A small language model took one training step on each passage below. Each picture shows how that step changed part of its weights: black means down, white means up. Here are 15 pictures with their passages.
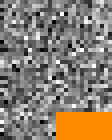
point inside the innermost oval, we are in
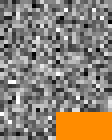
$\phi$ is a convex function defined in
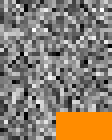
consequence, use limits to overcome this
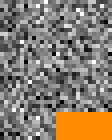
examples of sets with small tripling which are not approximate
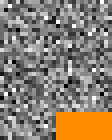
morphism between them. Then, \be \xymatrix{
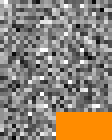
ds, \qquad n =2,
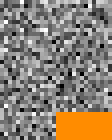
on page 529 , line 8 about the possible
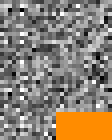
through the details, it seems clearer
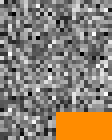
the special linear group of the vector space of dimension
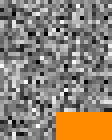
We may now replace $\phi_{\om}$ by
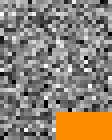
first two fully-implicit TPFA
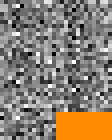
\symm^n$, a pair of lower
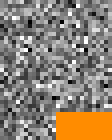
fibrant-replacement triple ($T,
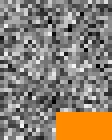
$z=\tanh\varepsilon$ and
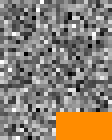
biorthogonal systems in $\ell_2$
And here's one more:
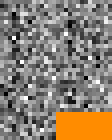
mn\}$ into sets of cardinality $m$. Let
